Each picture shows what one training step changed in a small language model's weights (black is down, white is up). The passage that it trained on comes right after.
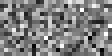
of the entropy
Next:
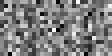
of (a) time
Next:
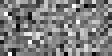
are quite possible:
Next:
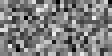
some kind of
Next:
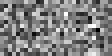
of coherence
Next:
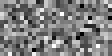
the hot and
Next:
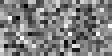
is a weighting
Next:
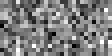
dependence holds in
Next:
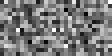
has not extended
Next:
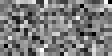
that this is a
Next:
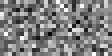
non-flow effects
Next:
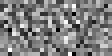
of relativistic
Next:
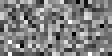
the DLT40
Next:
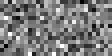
much lower than its
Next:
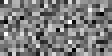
performance with the proposed
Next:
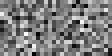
relate bus
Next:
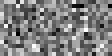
a dilution
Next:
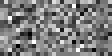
temporal evolution
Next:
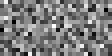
finite temperature is introduced
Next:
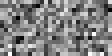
condensed phase
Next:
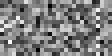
the familiar
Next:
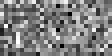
a way of
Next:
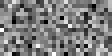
$c$ is the
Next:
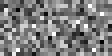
consistent with each
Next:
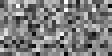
Results The
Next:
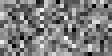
the nearest
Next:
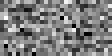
insights into the
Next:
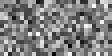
the noise power due
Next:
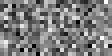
of the way the
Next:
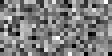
experiment clearly
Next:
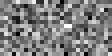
that $h$ is
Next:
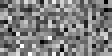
experimental data. In
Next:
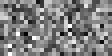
the spin gap does
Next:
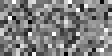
performed at the
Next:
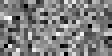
is increased up to
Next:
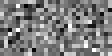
however, there are
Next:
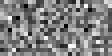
is a good
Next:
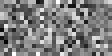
the observed danger
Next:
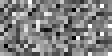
responsible for particle
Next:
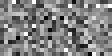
The flux densities
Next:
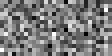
thin films.
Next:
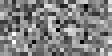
or simply,
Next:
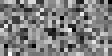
angular frequency
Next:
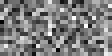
and to look for
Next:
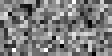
we explore the
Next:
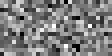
sample nicely
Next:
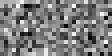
\imu q r
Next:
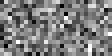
can be remedied
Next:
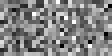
to infer motion
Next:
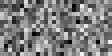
diverse nature of
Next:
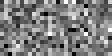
belongs to.
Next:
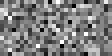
controller results in
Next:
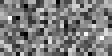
is the natural
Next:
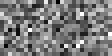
divided into
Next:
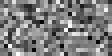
shows a triangular
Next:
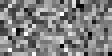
and curved indices
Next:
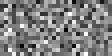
of radiation pressure.
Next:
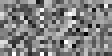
the algorithm's
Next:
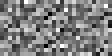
University, 121
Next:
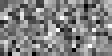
for the case of real
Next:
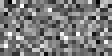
Gyr with a
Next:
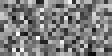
the density of the
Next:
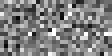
a single statement or
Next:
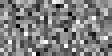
starting point of our
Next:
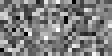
in the areas of
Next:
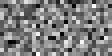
dDNP using
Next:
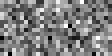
the chiral
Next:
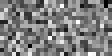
to produce heat
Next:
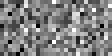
factorized form of
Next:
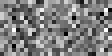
the rotation between the
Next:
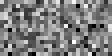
in floating point
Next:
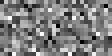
section depends only on
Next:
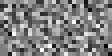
of an LD
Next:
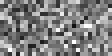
and missing
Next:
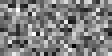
an essential
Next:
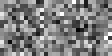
the consequence
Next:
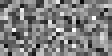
for $\tau$
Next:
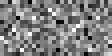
worse. The
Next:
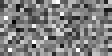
phase $\gamma$ measured
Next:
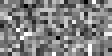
cannot be expressed
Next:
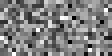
to differentiate between
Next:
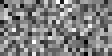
indicate solar
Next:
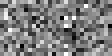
fitness values of their
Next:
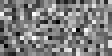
be acquired by
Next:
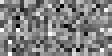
blunt and the
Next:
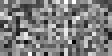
need to compensate
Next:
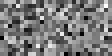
ps after which the
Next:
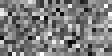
absence of the
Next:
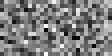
expanded to any
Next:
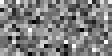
as magenta
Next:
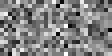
over the graviton
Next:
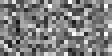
standard attractive
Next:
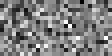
and charge. The
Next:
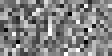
because the sign of
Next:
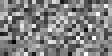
behaviour of point particles
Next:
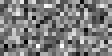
4 & ARM
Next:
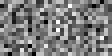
$p$ and
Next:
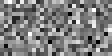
a surface of a
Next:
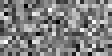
be (blue
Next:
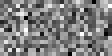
where this background in
